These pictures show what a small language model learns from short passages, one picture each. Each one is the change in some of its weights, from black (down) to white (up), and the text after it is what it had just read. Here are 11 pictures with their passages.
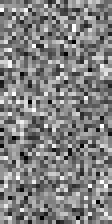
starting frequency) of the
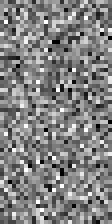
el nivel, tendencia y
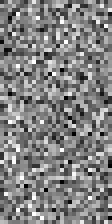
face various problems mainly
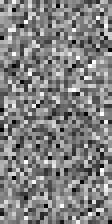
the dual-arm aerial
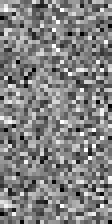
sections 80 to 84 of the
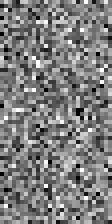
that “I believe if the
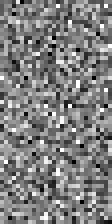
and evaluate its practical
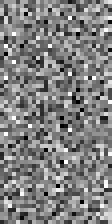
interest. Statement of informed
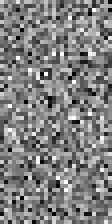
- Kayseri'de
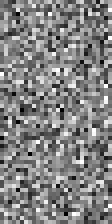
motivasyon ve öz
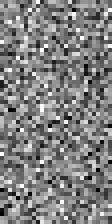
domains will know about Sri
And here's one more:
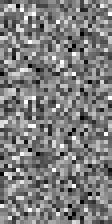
and FCC-ee) and
